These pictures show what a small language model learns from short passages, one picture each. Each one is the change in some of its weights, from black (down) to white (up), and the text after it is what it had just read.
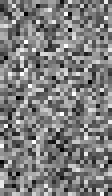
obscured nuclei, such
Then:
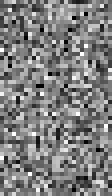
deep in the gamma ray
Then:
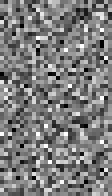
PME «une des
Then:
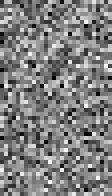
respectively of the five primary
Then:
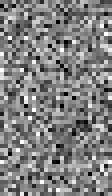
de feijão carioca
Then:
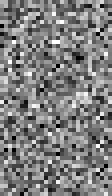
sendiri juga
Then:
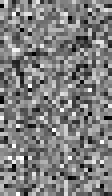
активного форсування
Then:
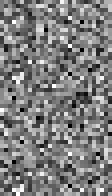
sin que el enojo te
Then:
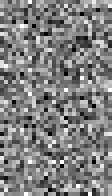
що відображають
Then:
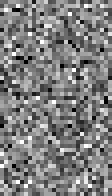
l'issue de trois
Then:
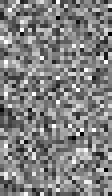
Principles and Practice"
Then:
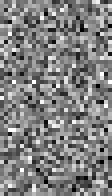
di alcuni singolari
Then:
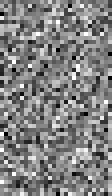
mint a hasonló
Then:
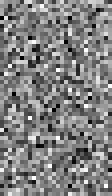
tout au long des avenues
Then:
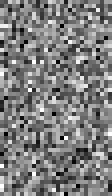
more voxel queries.
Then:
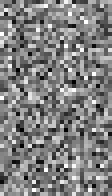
lower time-resolution. In Figure 2
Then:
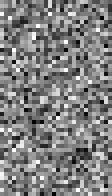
subsumido en el horizonte
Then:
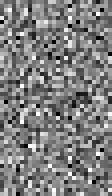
keyingi yillarda ham
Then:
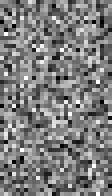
– o espaço configurado por
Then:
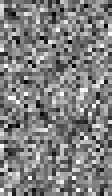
hujjat aylanmasi
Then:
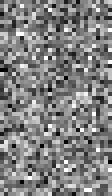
properties of quark matter have also been discussed
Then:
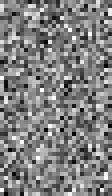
Impact of the Internet
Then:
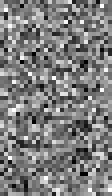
is, the more $\hat V_\lambda
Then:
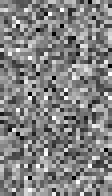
руки, цупке
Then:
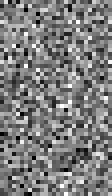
bo‘ylab joylashuvini
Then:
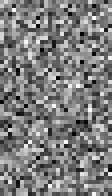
and M.K. Smith
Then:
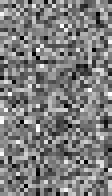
corresponde a una revisión
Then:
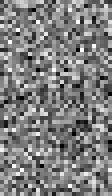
dependente) alcançado por
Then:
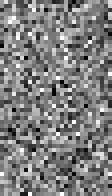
from the solar disk depending on the
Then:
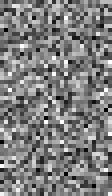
culture, intercultural
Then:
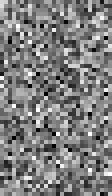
устойчивого развития.
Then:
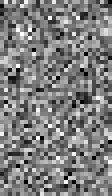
v}(\br)$ are vector functions.
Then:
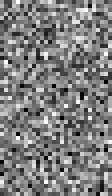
experiências de trabalho durante
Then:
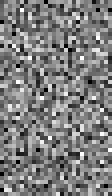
pedagógicas, contribuindo
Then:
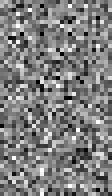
turbulence driving scale,
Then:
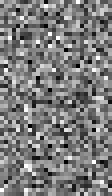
А.В. Современный
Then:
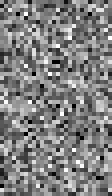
by an earlier measurement conducted by
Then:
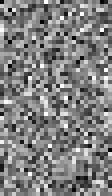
de ‘derivación’ por
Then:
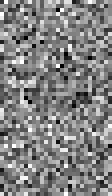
determined the numbers of protons
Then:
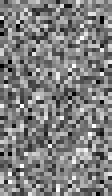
\bibitem[Choi and
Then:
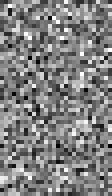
Law and Field-Related
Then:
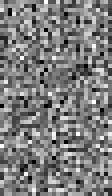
belashning ham o‘zbekona
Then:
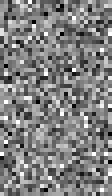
$\gamma^{\alpha}$ are Dirac
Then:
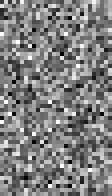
крови. Нормальный
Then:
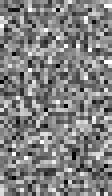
думають про ідею
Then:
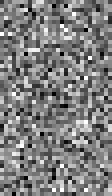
the third-party ones.
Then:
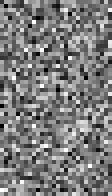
the presence of a rapid
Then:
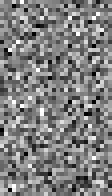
stands for the invariant chemical
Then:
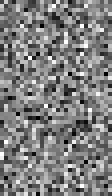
as those that satisfy the condition
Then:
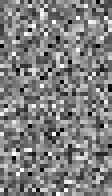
berkembang. "*Let
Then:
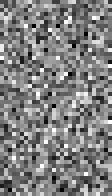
твердых бытовых
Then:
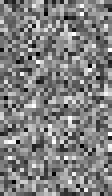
involve many parameters that are often
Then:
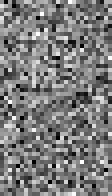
is a constant of integration.
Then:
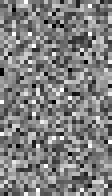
Similarly, cutting two
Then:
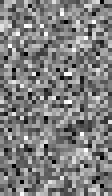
Зона ускоренного
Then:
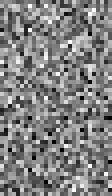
используя подобные
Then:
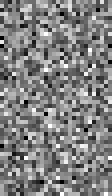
Fig. 1; therefore, in general,
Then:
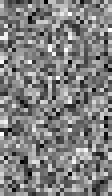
sixteen independent free
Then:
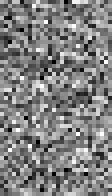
Goldstone mode, and some important
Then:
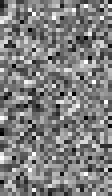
William Savory
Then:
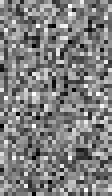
the maximum length of input sequence to
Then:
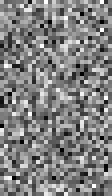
e na terceira o Sistema
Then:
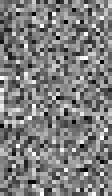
5 bagian yaitu :
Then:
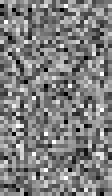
spots seen in the northern
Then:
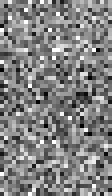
Ограничимся самым
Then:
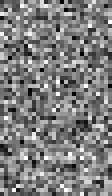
calculate a prediction interval based on
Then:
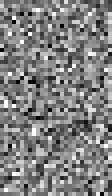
fortuita, puesto que
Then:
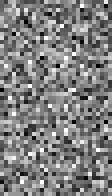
provide valuable insights obtained from
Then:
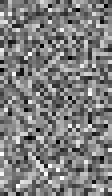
\BibitemOpen \bibfield
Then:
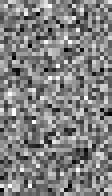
d'endettement des
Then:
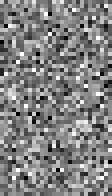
From the \emph{Full
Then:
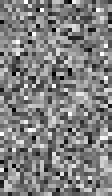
field on the boundary to the zero-form
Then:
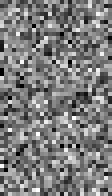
and apply it to two compact
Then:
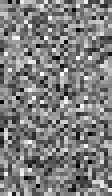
системе Wolfram|Alpha
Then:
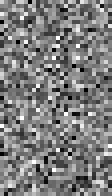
dielectric properties obtained by the simulation
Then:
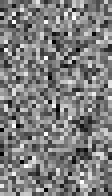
metric fluctuations in a given
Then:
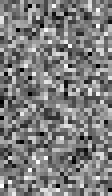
and thereby identifies $Y$ with
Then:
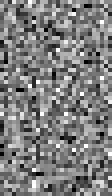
for the cold cavity (as
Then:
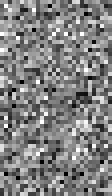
> \varepsilon Q_m +
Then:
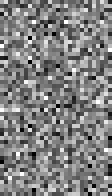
ЭС доступный и
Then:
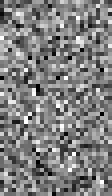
quien tiene “el
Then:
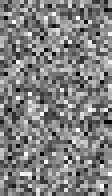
phenomenon is revealed
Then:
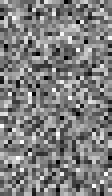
Gonçalves Filho
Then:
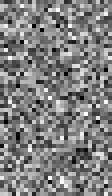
presentan ejemplos de
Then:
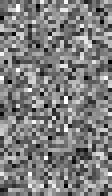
of the well known phenomenon of
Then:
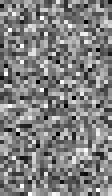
an energy, $\phi_{n{\bf
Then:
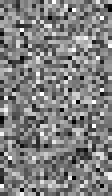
is non-migratory
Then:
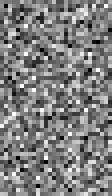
well therein.} $\mathbf{%
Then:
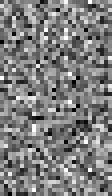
for each pair that is derived from the
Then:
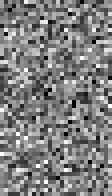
literary language, national
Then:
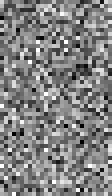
de escape poco
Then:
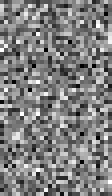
social, económica y
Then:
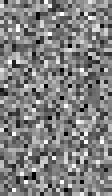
[]'s, actual
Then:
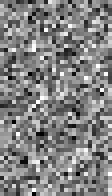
sieben Millionen
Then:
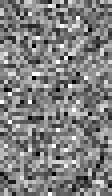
that wrap rules under which
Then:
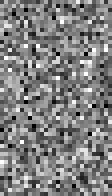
tashlanadi. Sog'lom
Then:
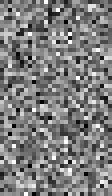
boxes are represented in
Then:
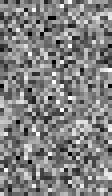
LN significantly increases because of the
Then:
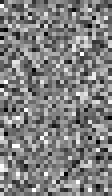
в окончательный
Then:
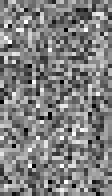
lot of the time and finds it
